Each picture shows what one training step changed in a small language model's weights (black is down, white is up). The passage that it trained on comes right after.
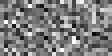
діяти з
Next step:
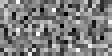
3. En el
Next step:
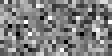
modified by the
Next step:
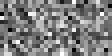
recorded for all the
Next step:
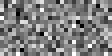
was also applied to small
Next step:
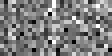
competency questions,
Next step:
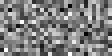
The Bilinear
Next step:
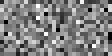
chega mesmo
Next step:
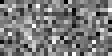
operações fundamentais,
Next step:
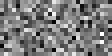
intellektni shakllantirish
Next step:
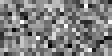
sohasiga o'z
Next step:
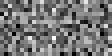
Pounding effect,
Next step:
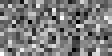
a candidate for
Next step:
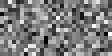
using Medusa –
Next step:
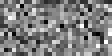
$\langle Z U I
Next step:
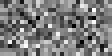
that humans tend to
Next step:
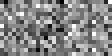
FROM THE
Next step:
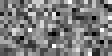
different environments across
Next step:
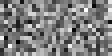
of law or fact,
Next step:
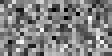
are the reasons
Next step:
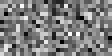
present the multi-view
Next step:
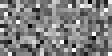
eng maqbul
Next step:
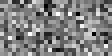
с. URL:
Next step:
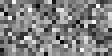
le développement
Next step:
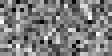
lack of irrigational
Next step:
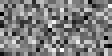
Roller ve
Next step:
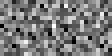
data, entonces
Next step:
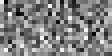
status is the level of
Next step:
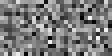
chiqadi. Shu bilan
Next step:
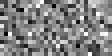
visual effects in the presentation
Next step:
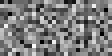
dapat dihitung
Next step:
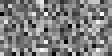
the potential. Also,
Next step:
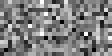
PROB: 1
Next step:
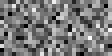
cultural heritage
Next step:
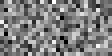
fourth postnatal
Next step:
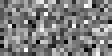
engineering students from
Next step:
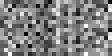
N. N. et
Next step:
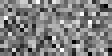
a maximum abundance
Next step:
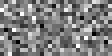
ситуации и
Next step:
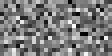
boshqarish tizimini
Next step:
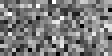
a search strategy that
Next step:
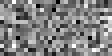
features were combined with clinical
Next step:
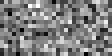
and enhances Ni
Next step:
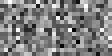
forest edges and areas
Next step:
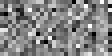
often limited and demands
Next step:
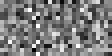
contributing to the
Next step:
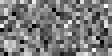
o debate e
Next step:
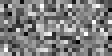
of the classification model on
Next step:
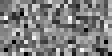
crítica tem
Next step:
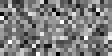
light to the government
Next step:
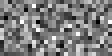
orang harus
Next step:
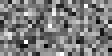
de representación basado
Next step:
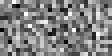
The Case of the
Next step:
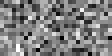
lab will closely
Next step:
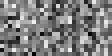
and impact crushers
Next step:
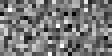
promoting a
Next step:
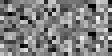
understand and solve the
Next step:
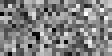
their short and long term
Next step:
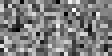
of India has taken
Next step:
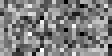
particular, for the best
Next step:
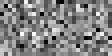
preoperative preparation
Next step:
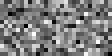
signos. Cuando
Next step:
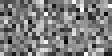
the user. Note
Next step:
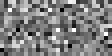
In article communication is considered
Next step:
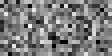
not copied from any
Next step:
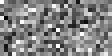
of Ontology,
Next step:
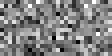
disease severity and
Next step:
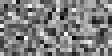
localization method in
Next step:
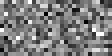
in the Fourth
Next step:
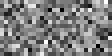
data Foster and
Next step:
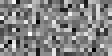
The study population was
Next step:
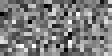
His main research
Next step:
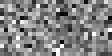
uma diminuição
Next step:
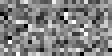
qiladi. Quyida
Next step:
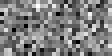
receptor potential
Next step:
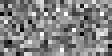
the structures of the
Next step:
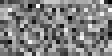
diagnosis of cervical
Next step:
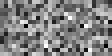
sifati va samaradorligini
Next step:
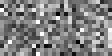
cell to visually
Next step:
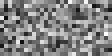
procedure were defined as
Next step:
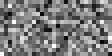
Organisationen, die
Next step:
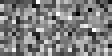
and *C.
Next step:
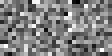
- Archive
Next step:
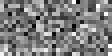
on the future of
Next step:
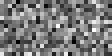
In the moving
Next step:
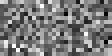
significant errors.
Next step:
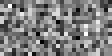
relatives *L.
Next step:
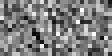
used in many commercial and
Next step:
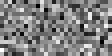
va ijtimoiy – madaniy
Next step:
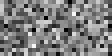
resin, an additional
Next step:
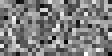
surface. A heater
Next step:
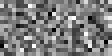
significant difference in relation to
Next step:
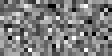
sustainability [7]
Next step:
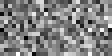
the saccoderm
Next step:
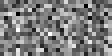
Ergash qizi
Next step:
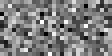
dos materiais em
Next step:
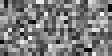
because the community already
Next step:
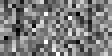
for costly link
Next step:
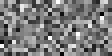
delivery problem has been
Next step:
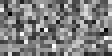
context of mass media
